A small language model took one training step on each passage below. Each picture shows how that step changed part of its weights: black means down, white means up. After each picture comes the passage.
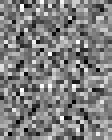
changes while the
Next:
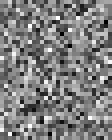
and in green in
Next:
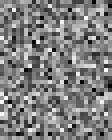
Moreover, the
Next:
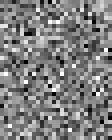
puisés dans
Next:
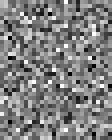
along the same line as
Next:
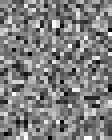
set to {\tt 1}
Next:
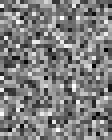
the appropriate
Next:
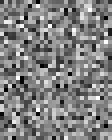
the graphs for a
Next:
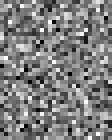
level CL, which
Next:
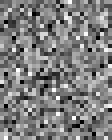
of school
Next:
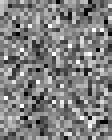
Issue 2.
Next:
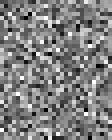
observaciones de
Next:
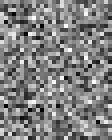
N. Dinh,
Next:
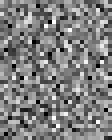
to school in
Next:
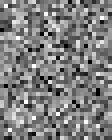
que aunque en el
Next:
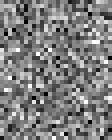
models for NGC
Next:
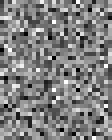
insan sözü
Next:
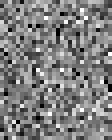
removed, while
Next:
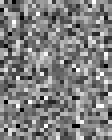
perturbation of the
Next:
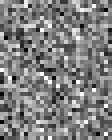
we did not consider the
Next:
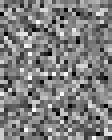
esta cifra,
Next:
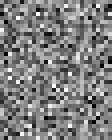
published on
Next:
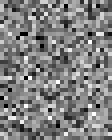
whole. Figure
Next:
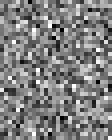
the spin produces
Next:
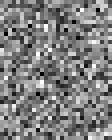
origin lengths
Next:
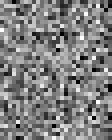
second order Fermi
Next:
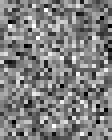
the Bernoulli
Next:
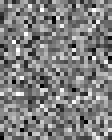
a one-dimensional
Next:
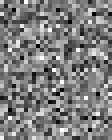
when establishing
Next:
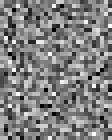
optimize the functioning
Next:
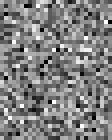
dengan Ibu
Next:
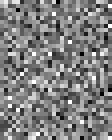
paper is to discuss
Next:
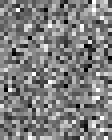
Instrumentation -
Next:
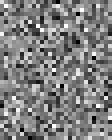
classical spins and the
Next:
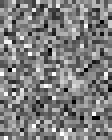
by Dutta A et
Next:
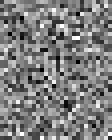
are transmitted through
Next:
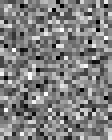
visione e la
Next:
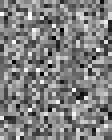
the spread of
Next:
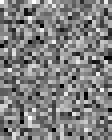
length, $L$,
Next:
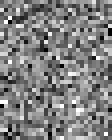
ragam batik
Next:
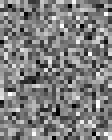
and impact the ways
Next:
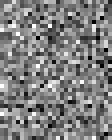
Baker, R.,
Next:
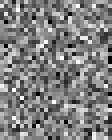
metric form (for
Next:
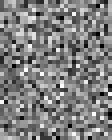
con la participación de
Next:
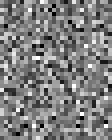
theoretically calculated
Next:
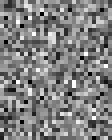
different configurations of
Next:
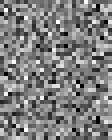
iniciada en
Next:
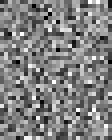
2nd objective
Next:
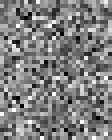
dependencies from
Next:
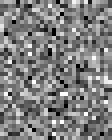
uma suposta
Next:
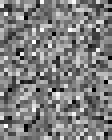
to reconstruct the
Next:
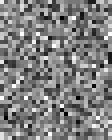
the teacher’s
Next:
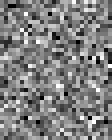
5.3 Norte
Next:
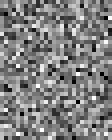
the stripped
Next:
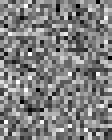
lemmas and their
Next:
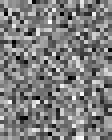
consiguen un
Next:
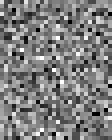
to establish a
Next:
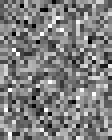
& Envelope density
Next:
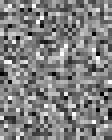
the p_n value of
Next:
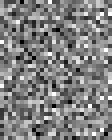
visual appearance
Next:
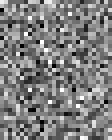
and (g,h)
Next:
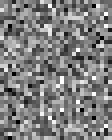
should be score the
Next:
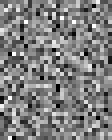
determine a normalized
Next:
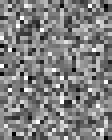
Detector signal is
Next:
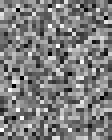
Green's function's
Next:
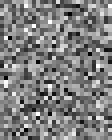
and Hierarchical
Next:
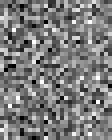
has been translated in
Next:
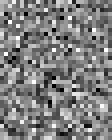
be kept under
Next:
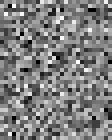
How does this
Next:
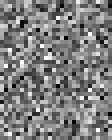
graphs obtained by
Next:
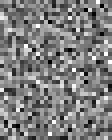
the uniqueness
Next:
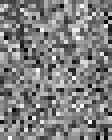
we adopt a
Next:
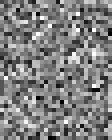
poesía de la
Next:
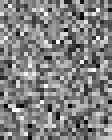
на мястото
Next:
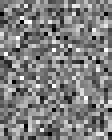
beyond a disc of
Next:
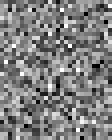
articles and for the
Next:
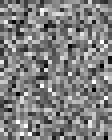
racial scores
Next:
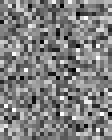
algorithm offer
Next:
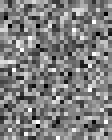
from the sample size
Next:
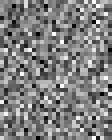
contraction rate of
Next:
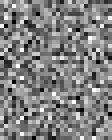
facilitate a
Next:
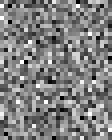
focused on
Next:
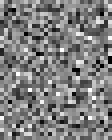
performance globale
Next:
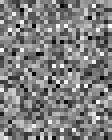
is particularly suited
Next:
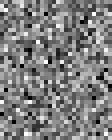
shoirning ishq
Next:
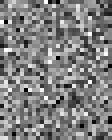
и цифровой
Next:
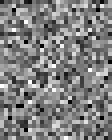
Como veremos,
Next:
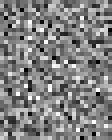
fact that the computation
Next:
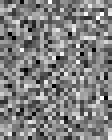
visualize how the
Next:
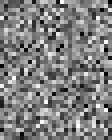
conductors, it
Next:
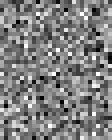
de la cultura es
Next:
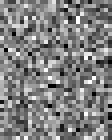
1}\ \eeq This
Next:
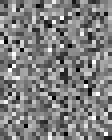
- Valencian
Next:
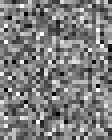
GDP increasing
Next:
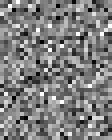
and their surroundings.
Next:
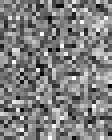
motion (12) under
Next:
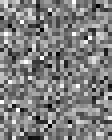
back and forth from
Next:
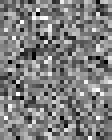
and Perspectives
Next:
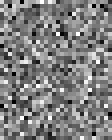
fully regular
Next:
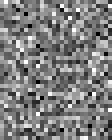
from G to Γ
